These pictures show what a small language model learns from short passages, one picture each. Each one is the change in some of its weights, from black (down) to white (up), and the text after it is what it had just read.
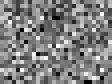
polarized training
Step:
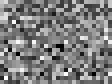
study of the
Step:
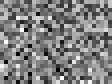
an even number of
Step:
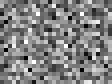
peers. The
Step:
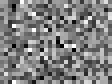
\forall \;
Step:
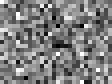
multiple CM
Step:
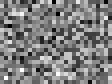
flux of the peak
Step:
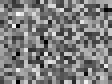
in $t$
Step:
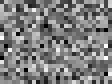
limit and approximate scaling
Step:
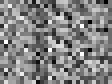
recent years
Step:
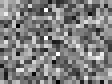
that Corollary
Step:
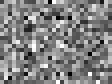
The above result yields
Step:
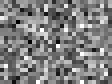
adapted to
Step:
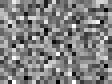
first place we
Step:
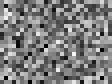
third evolutionary
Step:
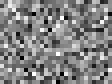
Since only the
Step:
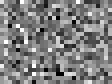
r \right),
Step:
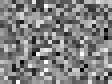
by comparing with
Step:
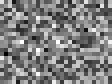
the detector by
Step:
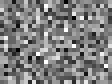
insensitive to
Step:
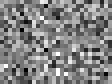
If the mean free
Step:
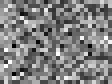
best positive results and
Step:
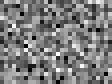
which is a relation
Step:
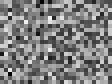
stress increases
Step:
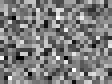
to the big
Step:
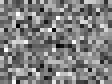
the left of
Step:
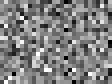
dimensions equal to two
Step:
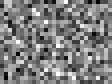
the sidelobe
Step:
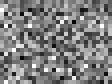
are two distinct such
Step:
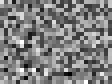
of the three given
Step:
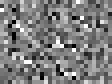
\eta \equiv
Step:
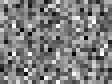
measure which is
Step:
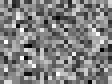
the maximum number of
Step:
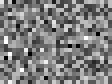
of the maximum width
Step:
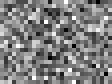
it is consistent with
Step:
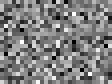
and at the free
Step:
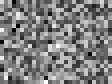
the effect of
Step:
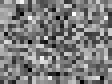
approximated} error
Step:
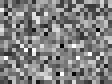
In the second case
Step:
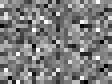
For example, a
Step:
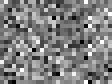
(14 images from
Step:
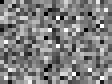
terminology of
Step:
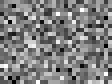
is isomorphic to
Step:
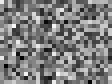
the quantum phase transition
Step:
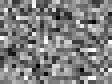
able to measure
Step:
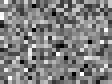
see that there is
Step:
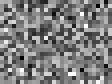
structure, the
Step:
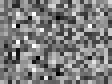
the $K
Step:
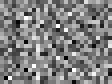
to quench
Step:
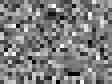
$\alpha$ and
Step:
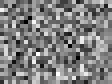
a strictly positive
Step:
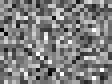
the fairness
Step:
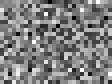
and it may take
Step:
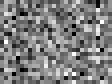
security analysis
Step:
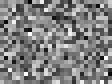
denote the maximum rank
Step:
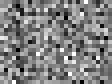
contribute to
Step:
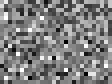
sense of TTE
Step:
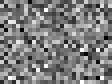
basis for the
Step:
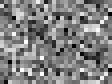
there exists one set
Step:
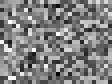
following algorithm:\\
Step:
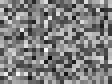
be observed also in
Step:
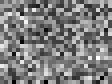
comparison to other methods
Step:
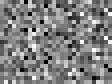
'. Our
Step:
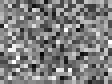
real numbers are?
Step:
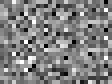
leaves. If
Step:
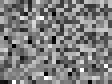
infinite time. For
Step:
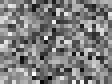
applied, our results
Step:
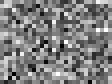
clear from the proof
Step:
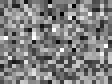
is no longer
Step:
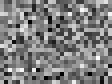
therefore we consider the
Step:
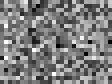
stochastic equation
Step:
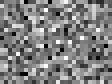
This result is exact
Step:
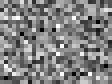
% suppose that,
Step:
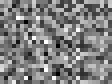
a change of variable
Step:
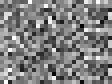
remaining identities
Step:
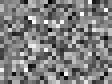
is computed. As
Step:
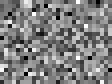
k$. Then
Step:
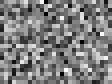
immediately generated as
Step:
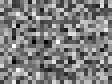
the time dependent
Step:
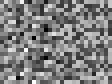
weights is
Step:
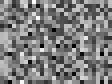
as presented in
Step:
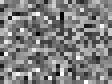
car il
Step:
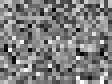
flux stays
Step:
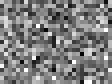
spatially consistent,
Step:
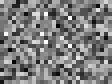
a deeper
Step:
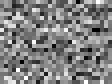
twice the volume
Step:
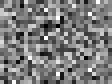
model (in which
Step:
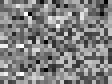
already contained.
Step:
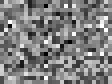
beta functions which
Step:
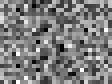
theory, specific
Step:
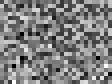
data for these
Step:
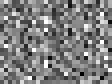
Further information on
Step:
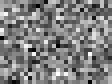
we study the case
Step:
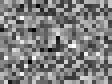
input interval (the
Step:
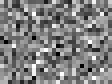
the null energy
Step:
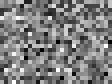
remains an area of
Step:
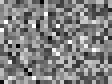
none of them
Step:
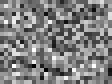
These are a
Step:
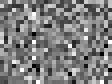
is given by
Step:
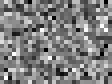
intensity of the
